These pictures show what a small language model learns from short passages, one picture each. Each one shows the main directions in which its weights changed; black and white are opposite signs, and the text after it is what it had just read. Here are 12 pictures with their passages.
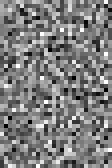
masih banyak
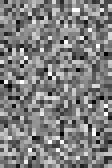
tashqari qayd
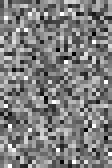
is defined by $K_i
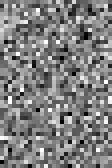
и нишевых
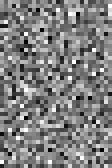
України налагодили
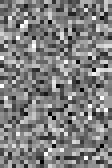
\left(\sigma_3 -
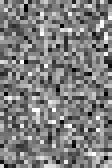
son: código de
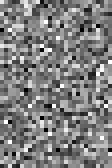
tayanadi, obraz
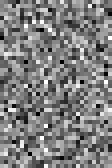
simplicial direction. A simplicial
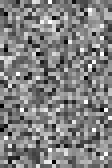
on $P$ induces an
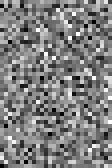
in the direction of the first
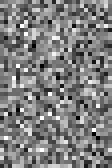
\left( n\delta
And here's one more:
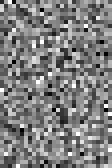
assurance quant à la
